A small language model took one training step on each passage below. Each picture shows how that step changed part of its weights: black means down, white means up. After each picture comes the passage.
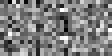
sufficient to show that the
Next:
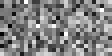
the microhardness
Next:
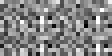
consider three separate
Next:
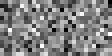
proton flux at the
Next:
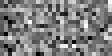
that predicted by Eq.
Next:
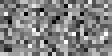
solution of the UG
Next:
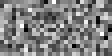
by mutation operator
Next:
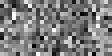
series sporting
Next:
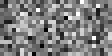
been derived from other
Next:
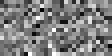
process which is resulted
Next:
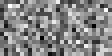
a great diagnostic
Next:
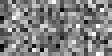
thermal gradient across
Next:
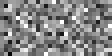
the next crop
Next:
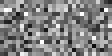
Ia are produced via
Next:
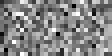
exerting a
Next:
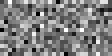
this study is to
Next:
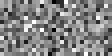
vacuum parameters
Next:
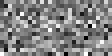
the absorption depth is
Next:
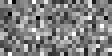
to optimize network
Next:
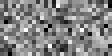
treatment processes also showed good
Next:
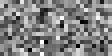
order Ising transition
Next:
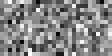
We have provided a
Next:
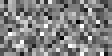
data from your
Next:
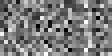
data pertaining to
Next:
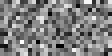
the rotor,
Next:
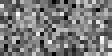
collection of spectroscopic
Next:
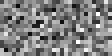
schools is a direct
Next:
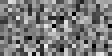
communities. -
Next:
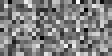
The meaning of
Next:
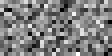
soft $\chi$ mass
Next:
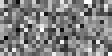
generation's model,
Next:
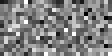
region as colored
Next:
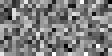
series modeling captures
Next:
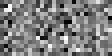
concluded that there are
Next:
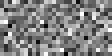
the neuron after
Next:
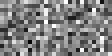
phenotypic methods
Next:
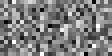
objects inside the
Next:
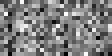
field of 3D
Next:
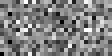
sense, even
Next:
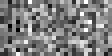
does not present a simple
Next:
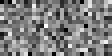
end to force the
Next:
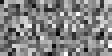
a grain size of
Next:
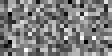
collected in the same
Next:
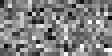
Bigrams such
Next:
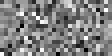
could emerge near
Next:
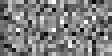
the surplus of
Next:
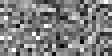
'plan and
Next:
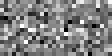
transition, in both
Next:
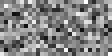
is a simple way to
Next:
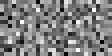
models suited to the
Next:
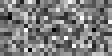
year, and decreases
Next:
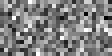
chiral, it is
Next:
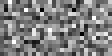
path starts. This
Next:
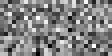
that $\delta(\sigma
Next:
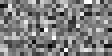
the example, where
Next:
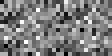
methods are used to
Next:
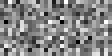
research design develop various relationship
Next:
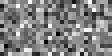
analytically, instead
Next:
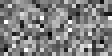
and discussion Weed
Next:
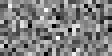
perform the calculations in
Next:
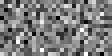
critical exponent of 1
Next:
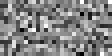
the parts, as
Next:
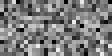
Institute, University of
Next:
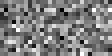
amplitudes together with the
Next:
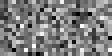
institutions in the
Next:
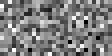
the labor market and
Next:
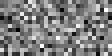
face and neck
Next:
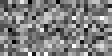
(%) The difference
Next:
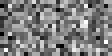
those labeled with
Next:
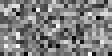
are spontaneous.
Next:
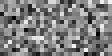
has direction opposite to
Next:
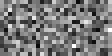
conductive concrete.
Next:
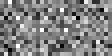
work. The term
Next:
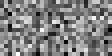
(must be available
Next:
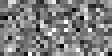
become persistent.
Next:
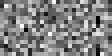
mutation in the
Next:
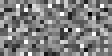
To make interference constraints
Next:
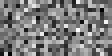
case of different resource
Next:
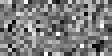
closed to public
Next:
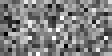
fixed points $(a)$
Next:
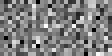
attention to improving process
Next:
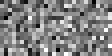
a waitlist
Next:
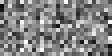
natural language comes a
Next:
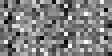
details of the spin
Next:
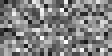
steady state in
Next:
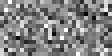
her work as researcher
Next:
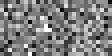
for angular scales of
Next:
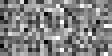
early diagnosis and
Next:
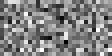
traces; the
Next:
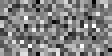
the Néel vector
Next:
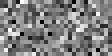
Table 4: External
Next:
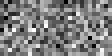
negative value to zero,
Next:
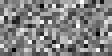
\title{On the
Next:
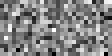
it is conceived
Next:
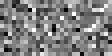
ring oscillates,
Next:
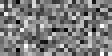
transactions to the public
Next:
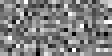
that their earlier
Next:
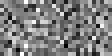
in galaxies, clusters or
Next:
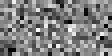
corners as shown in
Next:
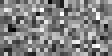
Estimated equation
